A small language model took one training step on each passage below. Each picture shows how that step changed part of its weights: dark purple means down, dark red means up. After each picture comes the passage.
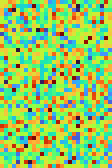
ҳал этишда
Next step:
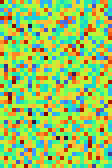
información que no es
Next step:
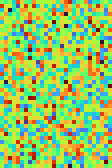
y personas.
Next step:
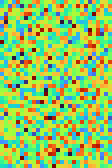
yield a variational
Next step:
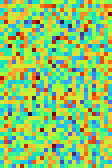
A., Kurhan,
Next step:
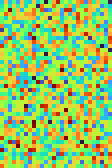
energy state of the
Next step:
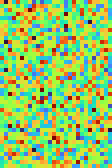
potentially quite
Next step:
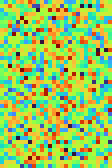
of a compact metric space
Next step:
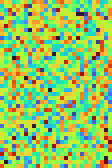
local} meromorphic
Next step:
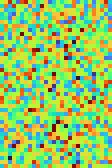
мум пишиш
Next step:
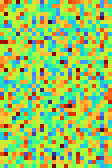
\end{lemma} \proof
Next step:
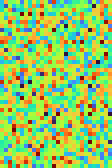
inequality, the assumption
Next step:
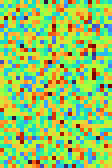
solve versions of
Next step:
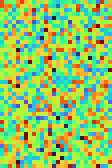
waarna hij de
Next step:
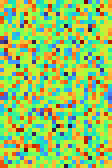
wel tot enkele
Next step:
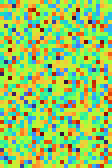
at every \(\alpha \in
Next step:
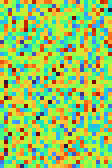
os cinco mais
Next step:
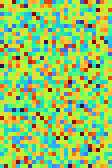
Talent Introduction
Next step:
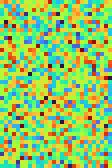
tersebut agar
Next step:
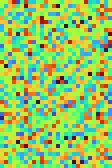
y social, enfocando
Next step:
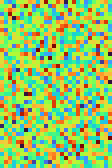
na enfermagem
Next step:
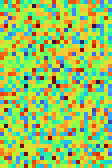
side of Eq.
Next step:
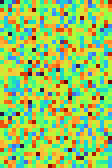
of it in the whole
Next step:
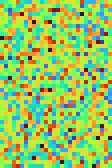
un escáner,
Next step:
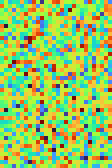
this is exactly equal
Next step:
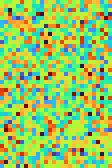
con los anteriores,
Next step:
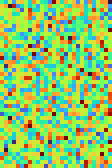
Then the homotopy groups
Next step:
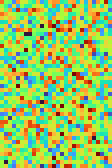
and let $\epsilon$ be the
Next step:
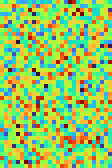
The following identities hold in
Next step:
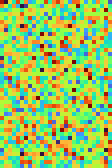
vector spaces. As a
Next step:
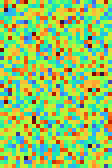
работах по
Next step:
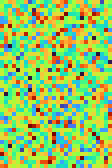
short history of the
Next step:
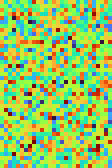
that integrability is used
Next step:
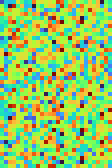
$ where $ \nu $ is
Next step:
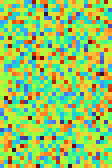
\bigskip \noi where
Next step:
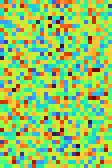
nilai r yang
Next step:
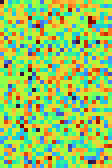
we derive an integral
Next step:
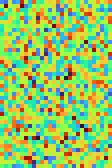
nessa variável)
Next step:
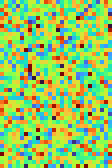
the process of improving
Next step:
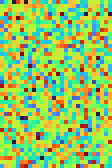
código de
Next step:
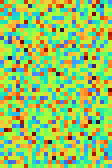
T. Litherland
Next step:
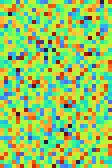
2- Validação
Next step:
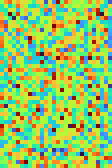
and use the quite similar
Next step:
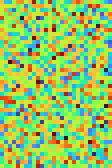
Then the remaining defining
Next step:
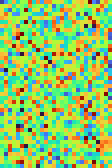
ustun tomonlari
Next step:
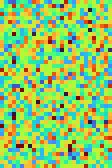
}\partial _{\theta
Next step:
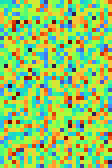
Laplace operator in
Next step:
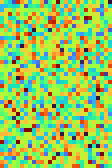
a nonempty subset
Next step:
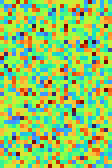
negative, then every
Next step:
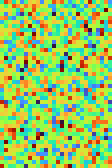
ya'ni bilimlar
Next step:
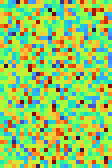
all possible trajectories
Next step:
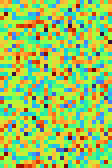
Europeia nem
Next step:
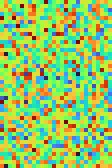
din va diniy
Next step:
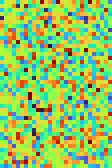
the full solutions for the
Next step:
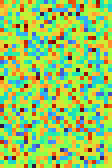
da. **Curso de
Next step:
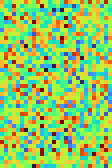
bo‘lganda —
